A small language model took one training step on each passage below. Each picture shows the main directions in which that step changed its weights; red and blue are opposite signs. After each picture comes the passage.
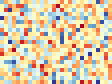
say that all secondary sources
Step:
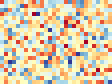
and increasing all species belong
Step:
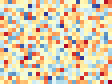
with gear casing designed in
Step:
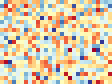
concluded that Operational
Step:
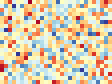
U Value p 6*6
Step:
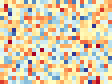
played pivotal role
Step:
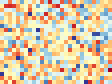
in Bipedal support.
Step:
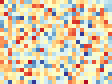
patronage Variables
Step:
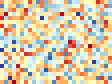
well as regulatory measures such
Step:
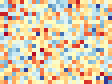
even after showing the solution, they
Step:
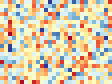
which is greater than the
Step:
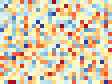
GNSS Global
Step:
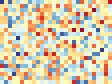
synthesis has also been
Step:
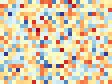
that is collegial,
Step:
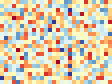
histories written in
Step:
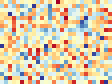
Do you make use of other
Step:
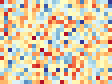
observation, due to the lack
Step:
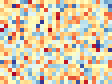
declare no conflict of
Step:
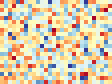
The researcher comes to a
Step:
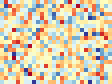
experiences and attitude
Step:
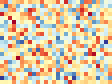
office in month
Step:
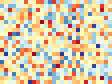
pressure expression. This loss
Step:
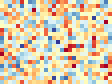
Constructional Safety
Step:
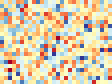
in one way or the other.
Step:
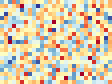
ensures the integrity of the
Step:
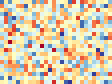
reliability tests,
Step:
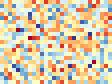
competitiveness using two
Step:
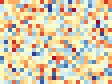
parameters that influence the response of
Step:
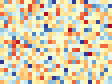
with hands-on practice.
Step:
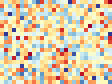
Health-promoting factors
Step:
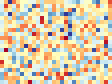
you.” Nyssal found
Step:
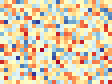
Lemma 3. *Let
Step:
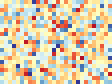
function system of intuitionistic
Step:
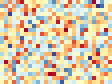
software security should start
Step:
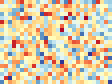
P15] Experiential learning
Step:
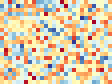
is true. □
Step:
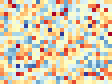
this stage, as suggested
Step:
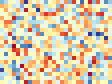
for scientific facts, so
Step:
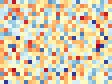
(RIA) funded by
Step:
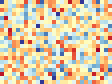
large business organizations and government
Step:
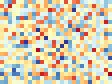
yielded by the models of lower
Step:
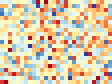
the result. So, the
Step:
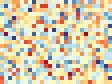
intrinsic motivational factors
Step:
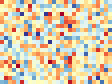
energies for thermal
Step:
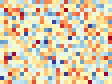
in abroad and India
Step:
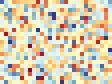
Royal Engineers.
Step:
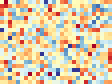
No dilution and pH
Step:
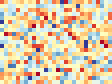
attributed to the trace
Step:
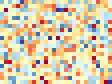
mark consists of detection,
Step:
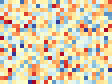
pistons. Finally,
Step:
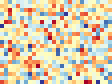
a Vertical Root
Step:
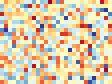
Dashofy, E.
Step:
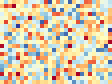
and Access are the
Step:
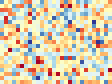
achieving ideal power exchange
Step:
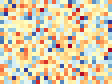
the *upper strand*
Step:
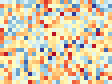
is 60 min, after which
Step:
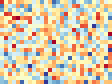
conformity level of a
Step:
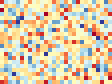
This is agreement with
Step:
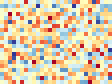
being both parsimonious
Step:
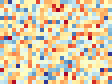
some basic information on the
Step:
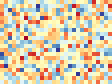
to humanitarian and development
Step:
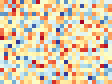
that decreases oxidative
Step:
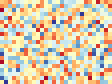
a Gaussian noise
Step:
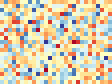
in use was an adverbial
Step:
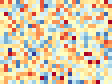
field of study such that it can be
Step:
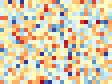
engineering and health management (7
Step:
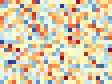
standards, but at the same time
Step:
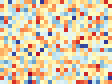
frequently than others while
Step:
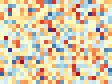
and higher work pressure were mainly
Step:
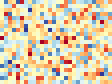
However, the power curve for
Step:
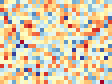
best period for marks detection
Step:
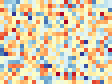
that is lumped to a
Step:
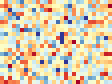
shows that the support vector
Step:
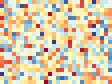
sources can be connected to
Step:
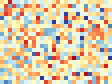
soil nitrogen
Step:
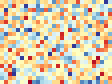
suggesting a lesser 524
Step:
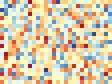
FFN and DRN
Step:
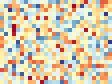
face and legs
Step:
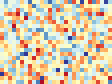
for the proofs of the main
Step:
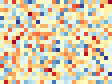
dullness washes
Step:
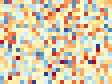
on the basis of the
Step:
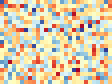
media business plans and models,
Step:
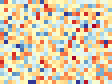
gravity of water; is
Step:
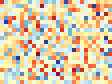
success for highly successful adults
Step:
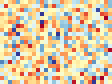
available in arbitrarily
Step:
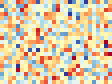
in the United States is
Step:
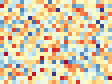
equation A 0.08
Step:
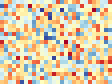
great chance of developing
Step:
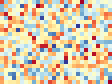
social impact of open data sharing
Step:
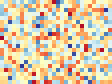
Fonseca and C.
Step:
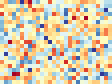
Public Works Does
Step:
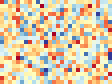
it will collapse or
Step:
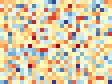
illustrated in Figure
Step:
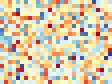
Improvement for
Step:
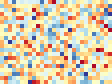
on Google.com
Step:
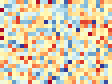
Andreas Sode Vest
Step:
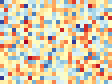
quantitative analysis of
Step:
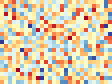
the cylindrical part)
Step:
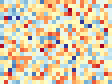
lower oxidation state than
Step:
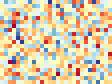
in the goats' health and
